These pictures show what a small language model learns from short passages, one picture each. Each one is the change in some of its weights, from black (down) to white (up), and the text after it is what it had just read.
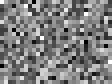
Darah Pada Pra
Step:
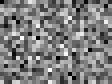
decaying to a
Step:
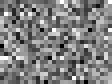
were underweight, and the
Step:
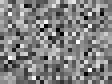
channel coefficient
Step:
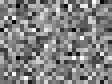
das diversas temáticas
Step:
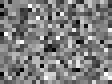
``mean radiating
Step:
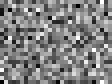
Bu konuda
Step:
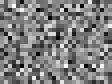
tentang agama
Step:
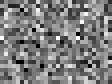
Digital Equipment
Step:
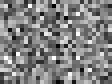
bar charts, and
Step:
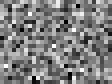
terus mengalir
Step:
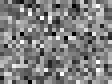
the former vanishes
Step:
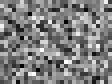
permitindo que
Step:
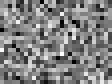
noting that it does not
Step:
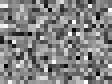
sumamente exaltado
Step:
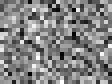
(por exemplo,
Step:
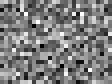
Paulo, 16
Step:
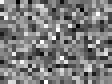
in perturbations.
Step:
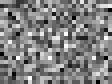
multiplication rule
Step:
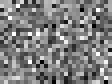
Après avoir
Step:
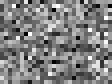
be the collection of
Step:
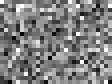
cresceu nos
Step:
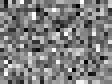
each RV. The internal
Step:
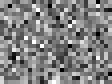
are still defined as
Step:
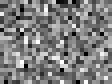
$x_c$ and
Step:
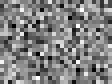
art history information
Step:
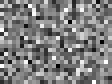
más tipos de
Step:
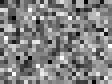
and decoder,
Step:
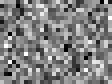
the identity operator. The
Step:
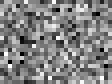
послуги, а
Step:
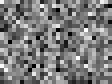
will be in experiment: the
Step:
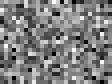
which is $Z_4$
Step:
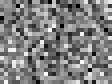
clusters in their
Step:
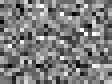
the course of the
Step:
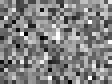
space. It also
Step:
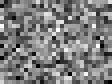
solutions: they must
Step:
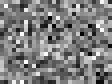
d'autre part,
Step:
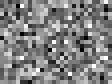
similar setup, we also
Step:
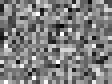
test set of domain B
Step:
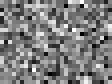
conclusion about the
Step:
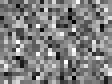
scale not found in the
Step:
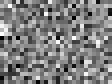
vista como um setor
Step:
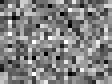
11 blocks.}
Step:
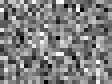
the sonic Mach
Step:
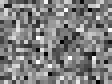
\overline{V} =
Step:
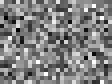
hidden state at the
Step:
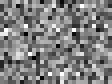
we use CDF data
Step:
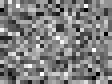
Fedotov, J.
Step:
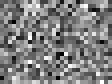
// The Way of
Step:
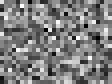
in the size of the
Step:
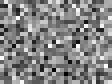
but dramatically
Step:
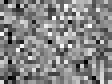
(preprint) have shown
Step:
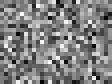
remains a CV
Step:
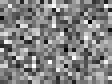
measurements from RHIC and
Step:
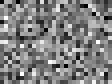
and limitations} The result of
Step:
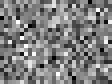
galaxies scattered in from
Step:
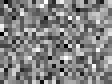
and single K and M
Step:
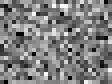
this respect our approach is
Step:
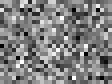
structure and a shift
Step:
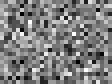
possibile teoria
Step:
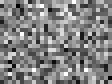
the improved strategy
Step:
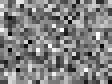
lokal bisa
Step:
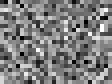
of the façades of
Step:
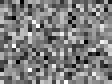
varying amount of
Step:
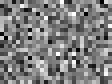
Farther out, the
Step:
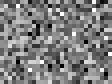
anos no Canadá
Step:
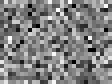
query. However,
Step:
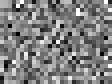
most of quarkonium
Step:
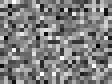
Hamiltonian of the
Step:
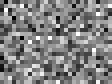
classical statistical
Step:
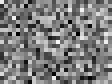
dense. Now the
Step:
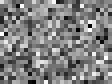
processes - Yes, for
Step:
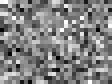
and then to identify the
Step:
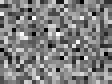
for any $n$. For the
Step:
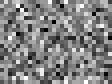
emosi negatif
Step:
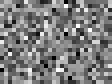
операции на
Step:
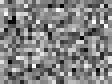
aksial sering di
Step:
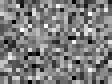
\ra W^\pm H,
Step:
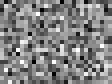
a set of criteria that
